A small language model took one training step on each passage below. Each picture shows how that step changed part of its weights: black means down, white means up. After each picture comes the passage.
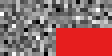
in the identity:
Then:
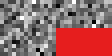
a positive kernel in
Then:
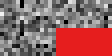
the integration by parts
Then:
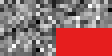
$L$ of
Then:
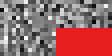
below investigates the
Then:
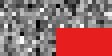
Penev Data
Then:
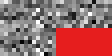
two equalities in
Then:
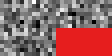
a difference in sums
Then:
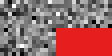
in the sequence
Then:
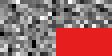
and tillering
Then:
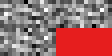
based on a
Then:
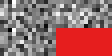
is simultaneous heat
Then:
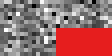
Health framework.
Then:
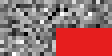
been withheld
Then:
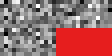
$L$ if
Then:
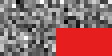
correlation analysis,
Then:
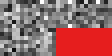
that has attracted
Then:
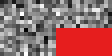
No R1
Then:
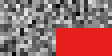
is the estimated
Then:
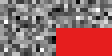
criteria: -
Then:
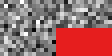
found to be
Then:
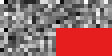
The following Proposition has
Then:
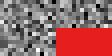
and Ivan
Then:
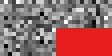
Examination of
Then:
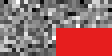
arcs $\Delta$
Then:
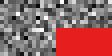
case, it can
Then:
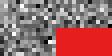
to the Euclidean area
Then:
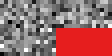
potential to provide a
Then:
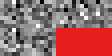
We briefly introduce
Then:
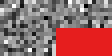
first time the use
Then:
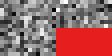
the preparation
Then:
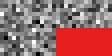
in a new
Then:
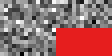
of this paper,
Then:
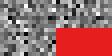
paper with some simulations
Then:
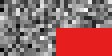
number of 8 hours
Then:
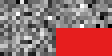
used to collect
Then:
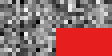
of the models that
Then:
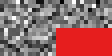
as $\varepsilon
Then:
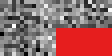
wave conditions.
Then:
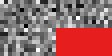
(The conditioning
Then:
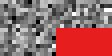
application - During
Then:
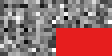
continuing from
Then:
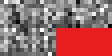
the women and girls
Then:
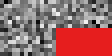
disclosed in the
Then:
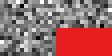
an equivalence class of
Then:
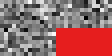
comments. The influence
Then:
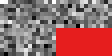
general, the situation
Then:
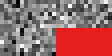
the function $\log
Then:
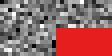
scheme parametrizing
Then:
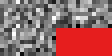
the lowest
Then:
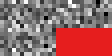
+ \deg
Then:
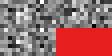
scientific research on various
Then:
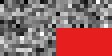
R package available
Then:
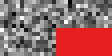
the relationship of the
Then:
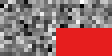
clinical conditions associated with
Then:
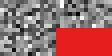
when we multiply
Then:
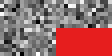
In addition, the
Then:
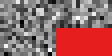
the simplest questions
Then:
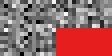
metric space, one
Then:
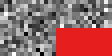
interested in asymptotic
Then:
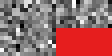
the top, and
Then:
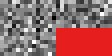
Cauchy inequality,
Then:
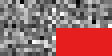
portions of the
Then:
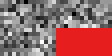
completes the proof.
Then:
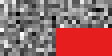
optimal control inputs computed
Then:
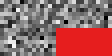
before estimation by
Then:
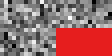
operating as a
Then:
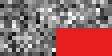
different conditions. On
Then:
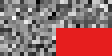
solution as, say
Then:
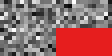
and moderate
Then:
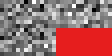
discussions it is
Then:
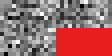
system identification approaches.
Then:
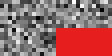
estimates for its
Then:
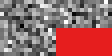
effects, respectively.
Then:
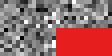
and recent advances
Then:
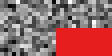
and consider the
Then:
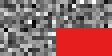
use. The study
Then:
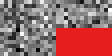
varieties. These depend
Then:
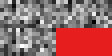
of making the
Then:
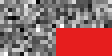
other words, we
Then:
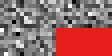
analysis under multiple
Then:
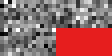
the latter case,
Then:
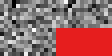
large excursions
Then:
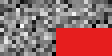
mice to
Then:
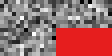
$M$ to
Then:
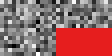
of the other interior
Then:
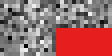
gradually above the
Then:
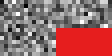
revision without
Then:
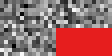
coating condition. When
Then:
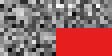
their ability to
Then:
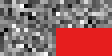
as $c >
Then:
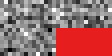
institutional review
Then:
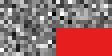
if and only if
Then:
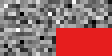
and lipids
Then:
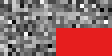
methods that allow for
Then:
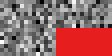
In view of the
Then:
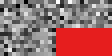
Note that if
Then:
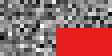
solution type:
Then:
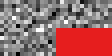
as possible but as
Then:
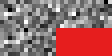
preferences have major
